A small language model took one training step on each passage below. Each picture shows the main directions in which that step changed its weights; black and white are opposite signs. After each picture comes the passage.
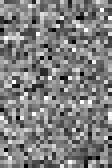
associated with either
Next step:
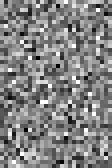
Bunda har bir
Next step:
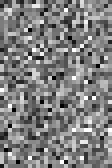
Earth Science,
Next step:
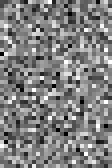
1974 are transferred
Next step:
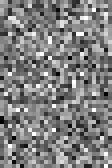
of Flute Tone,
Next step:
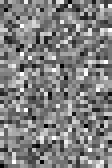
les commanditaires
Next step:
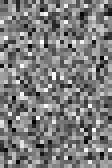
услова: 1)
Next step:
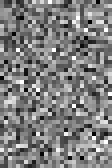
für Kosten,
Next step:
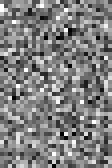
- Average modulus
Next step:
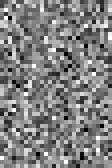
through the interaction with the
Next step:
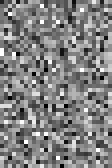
supporting structure was set at the
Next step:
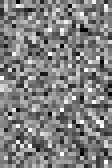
ground so as to be
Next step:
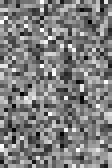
different frameworks,
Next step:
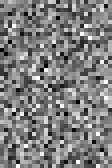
Draft Noemi
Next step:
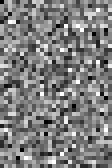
transmissions from the different
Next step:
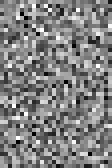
razão, da qual
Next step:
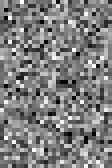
where one or more of the
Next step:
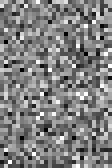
$T,$ minimally
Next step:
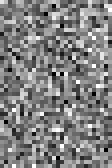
почему эта
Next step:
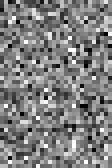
qilish zarur:
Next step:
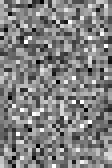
Power Sources* 86
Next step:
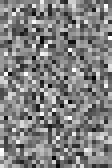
researchers to civil
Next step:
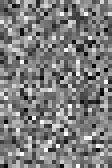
Científica e
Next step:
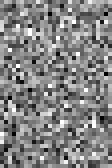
W'_\alpha \rangle$
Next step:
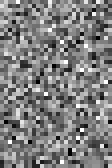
reasons behind
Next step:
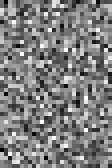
adequate, and when
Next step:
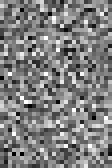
of secure and stable
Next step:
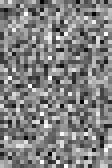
installable via
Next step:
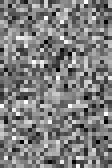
motion reduces to the
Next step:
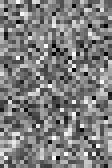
up to order $n$, which
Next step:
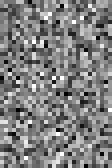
equilibrium in
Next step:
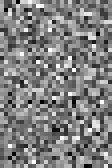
zum Kliff
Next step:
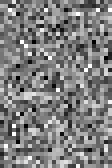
optimal solution to
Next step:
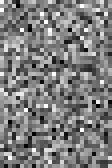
it was undetectable.
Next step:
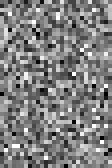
: Peackoc,
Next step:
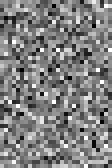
the minor diameters and
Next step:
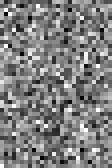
the same across the list
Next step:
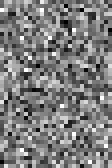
stars is included.)
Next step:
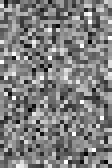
five TNs.
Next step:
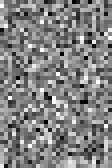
at room temperature or as
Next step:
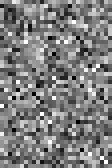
sample Sugars found
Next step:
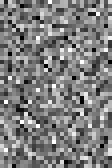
basis. All students
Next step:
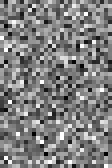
publishing and/or
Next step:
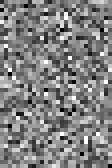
because of the many different
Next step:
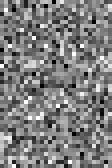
of reference moving with
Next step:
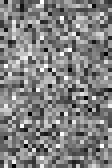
reactor engineering
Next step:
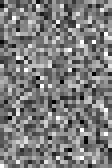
asked to do so as
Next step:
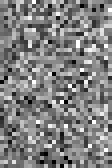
Он научно
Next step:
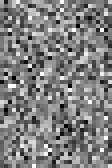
we can use this universal
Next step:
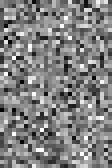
resistance across the
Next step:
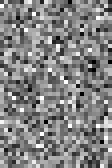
pos=left, x grid
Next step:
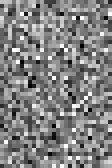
Health Sci.*
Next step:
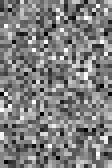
enhancing translation
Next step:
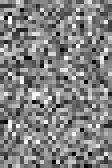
the quark model. We
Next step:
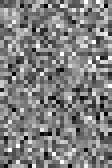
flat polymeric
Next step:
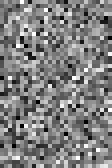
falleció, su
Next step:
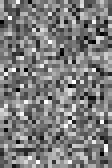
on the topic of
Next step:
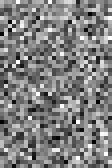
ROLE AND
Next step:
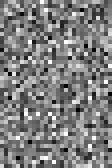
underlying FXRs
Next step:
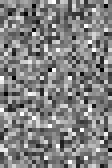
mixtures, various
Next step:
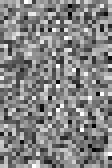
a satisfactory state
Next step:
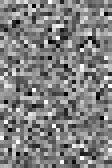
or 'Save'. In
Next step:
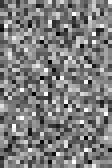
present a strong uniaxial
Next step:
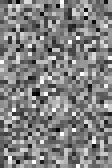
verify that (and also
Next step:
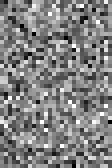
Ragone, C.
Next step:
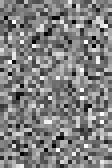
very detailed information on
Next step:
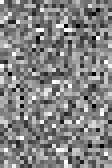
and transmitting information,
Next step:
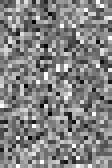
The case of hadronic
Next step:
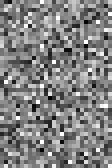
been applied to various
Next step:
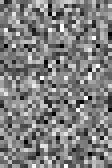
time-correlated counting
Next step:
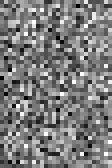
of opposite parity
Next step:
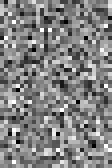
energy and that radiated by
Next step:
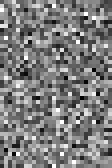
como por seguridad.
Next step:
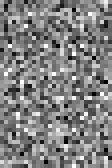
of Pedagogical
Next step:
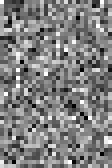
10 m tall. The tree
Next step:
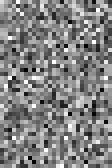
Shu bilan
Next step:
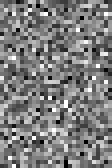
3 SPIONs with
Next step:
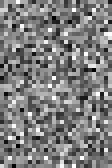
Killip classification of
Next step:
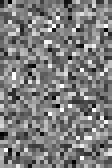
profile. An example of
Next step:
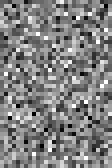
momentum. Therefore one
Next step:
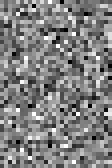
1. Introduction
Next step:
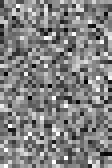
attempt has been
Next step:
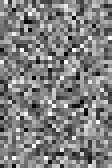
Science comme ce
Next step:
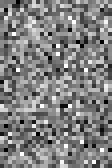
constitution of *T.
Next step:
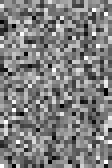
observed to change with slow
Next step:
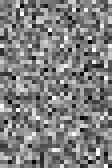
ambiental. A
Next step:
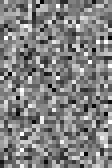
It is straightforward
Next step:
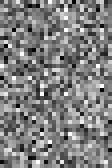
the following estimate,
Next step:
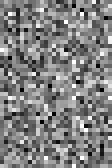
The empirical results of
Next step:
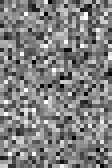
aware of the negative
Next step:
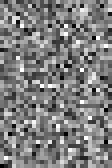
como la implementación de
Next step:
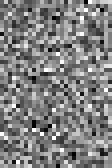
model parsimony and
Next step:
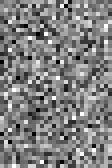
forma, perduram
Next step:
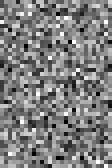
Akaike information
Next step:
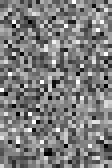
developed and shared with
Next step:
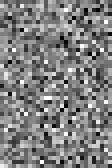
desorbed species for
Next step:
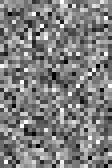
pela equipe de
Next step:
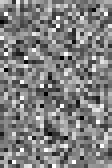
crossover field. The
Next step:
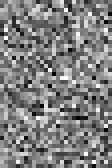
$\s$ are two positive
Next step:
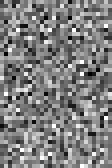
to do it. And we
